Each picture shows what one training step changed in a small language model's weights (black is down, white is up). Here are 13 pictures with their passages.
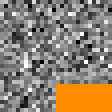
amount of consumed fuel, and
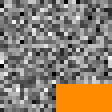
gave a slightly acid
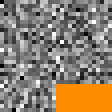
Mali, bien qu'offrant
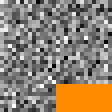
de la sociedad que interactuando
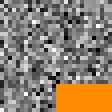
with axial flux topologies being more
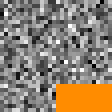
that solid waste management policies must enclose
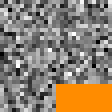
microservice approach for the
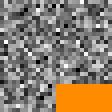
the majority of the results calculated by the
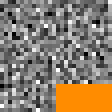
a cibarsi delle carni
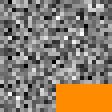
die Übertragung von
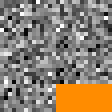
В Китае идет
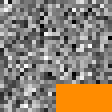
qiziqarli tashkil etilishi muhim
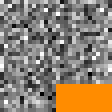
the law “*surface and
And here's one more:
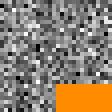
in female students than male students. It
